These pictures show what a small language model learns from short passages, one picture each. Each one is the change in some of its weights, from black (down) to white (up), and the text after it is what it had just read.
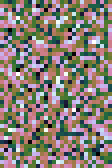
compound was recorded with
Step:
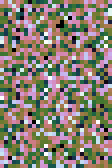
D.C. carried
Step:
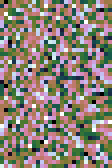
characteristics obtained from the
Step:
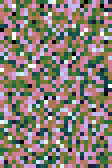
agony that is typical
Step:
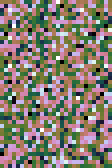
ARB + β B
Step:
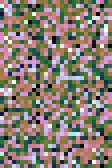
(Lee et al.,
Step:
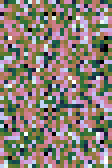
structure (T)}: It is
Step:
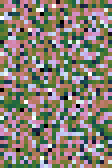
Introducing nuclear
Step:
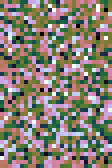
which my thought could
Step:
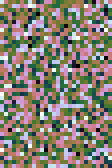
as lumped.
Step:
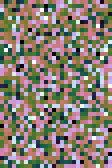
best very modest. This
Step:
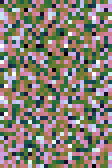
presión de
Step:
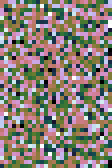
mm to 1 mm surface
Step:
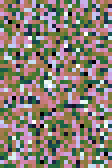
actually operate in
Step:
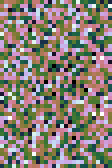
Available at:
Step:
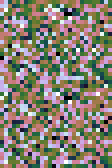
by children's need
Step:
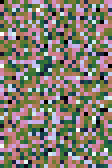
of NO_x on
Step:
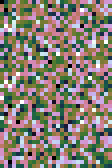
fix-up directly a
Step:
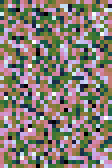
such as reliability and
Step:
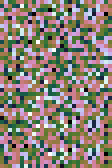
the constant $\hat{b}$
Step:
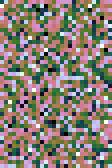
with the diagnosis of
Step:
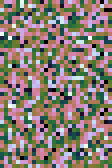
the objective function of the
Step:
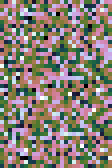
a solitary wave parameter
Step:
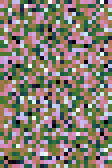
modelled and their main parameters
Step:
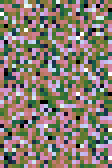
of a different photoionization
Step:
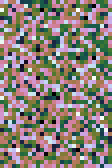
action to prevent
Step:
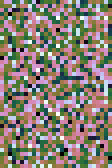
that it is of one of the
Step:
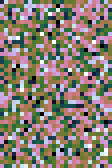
caused the heads
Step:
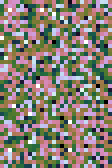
end of an instructional
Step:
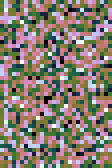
uniform distribution of the
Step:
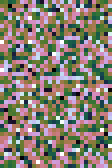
overhead may change under other
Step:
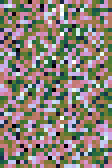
ready for the relevant form
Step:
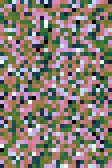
Conclusion In conclusion, we
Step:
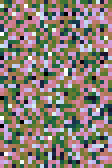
(CP) maps
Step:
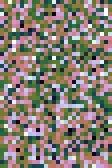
work} We next describe
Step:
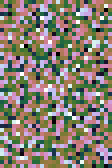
to more frequent cache
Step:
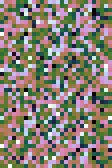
provide valuable insight for
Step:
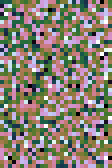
It takes a lot of
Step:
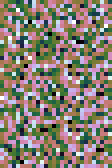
determination of engaged
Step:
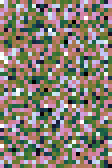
syndrome patients and
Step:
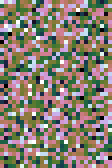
independently associated with a high
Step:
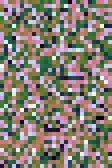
of fields that are visible
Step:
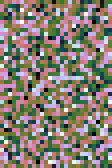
in the Eulerian
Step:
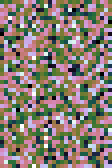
--- decide on one and
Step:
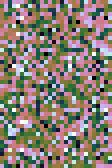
values between model and estimation
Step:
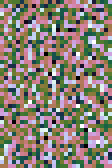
supports. The key
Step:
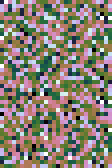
of a person to the
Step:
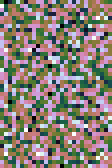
g) was taken in a
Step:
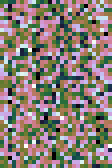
in this work are publicly
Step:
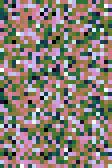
process of creep flow in region
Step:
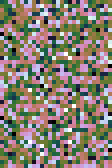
that depends on the system
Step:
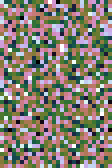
investigated effect of trade
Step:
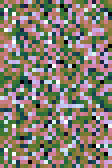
translational and rotational
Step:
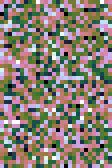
results are easier to
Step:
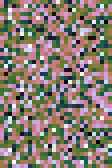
our sample is shown Fig.\
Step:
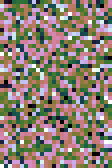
observed that the job is
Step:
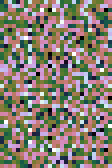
or product input states provide higher
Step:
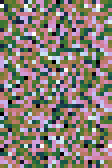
in lacks) Year
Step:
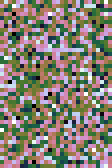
species and early
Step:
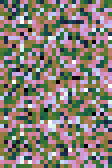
the animal ID
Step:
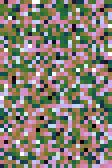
e}}^\prime$ is
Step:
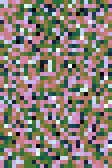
how people interacted
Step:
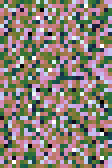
was very useful Hall
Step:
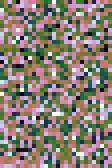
stability of any compound,
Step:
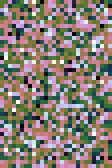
Some concerns
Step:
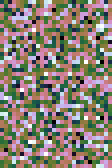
do not extend out to very
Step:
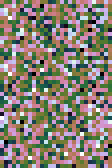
baryons become comparable
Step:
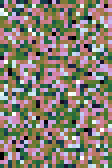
become transparent in
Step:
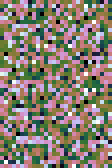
hypothesis 1
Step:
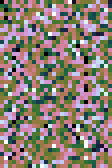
CHX, and 10
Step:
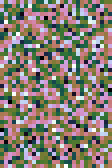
and its consequences in
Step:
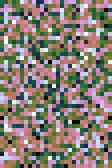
limit the wake mixing
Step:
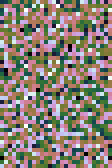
exploitation during its
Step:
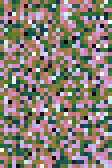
the cylinder, the
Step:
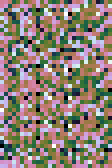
the numbers in
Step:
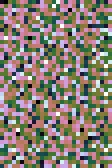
is a Sanskrit
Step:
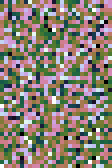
levels used in the simulation
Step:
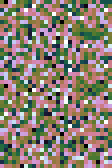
AI for military
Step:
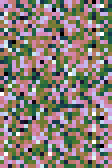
pools, hot
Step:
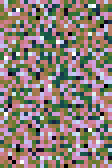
in the laboratory
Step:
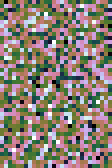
norm can be expressed
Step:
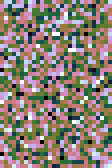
map for upcoming time
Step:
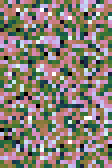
annealing steps
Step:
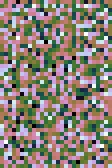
territorial systems,
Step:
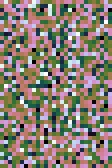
and normal people.
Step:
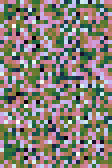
track the effects of
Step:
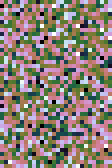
filling this gap in
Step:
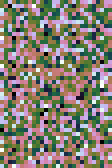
of the control group. The
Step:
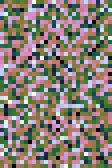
obtained when time is considered as an
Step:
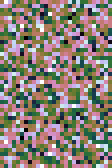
do not restore the
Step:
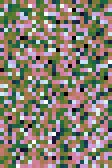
the fourth one. This
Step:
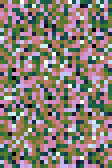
objects. The experimental
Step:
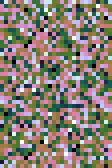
span the full range of
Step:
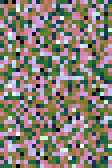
that if one manages to
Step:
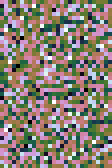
discrepancy, and
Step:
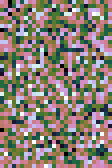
below record. This
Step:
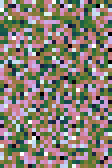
of young adults
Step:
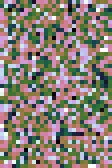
Terrain is an area
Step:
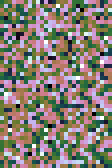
same quarters with their
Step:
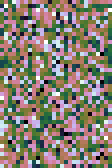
of marigold waste
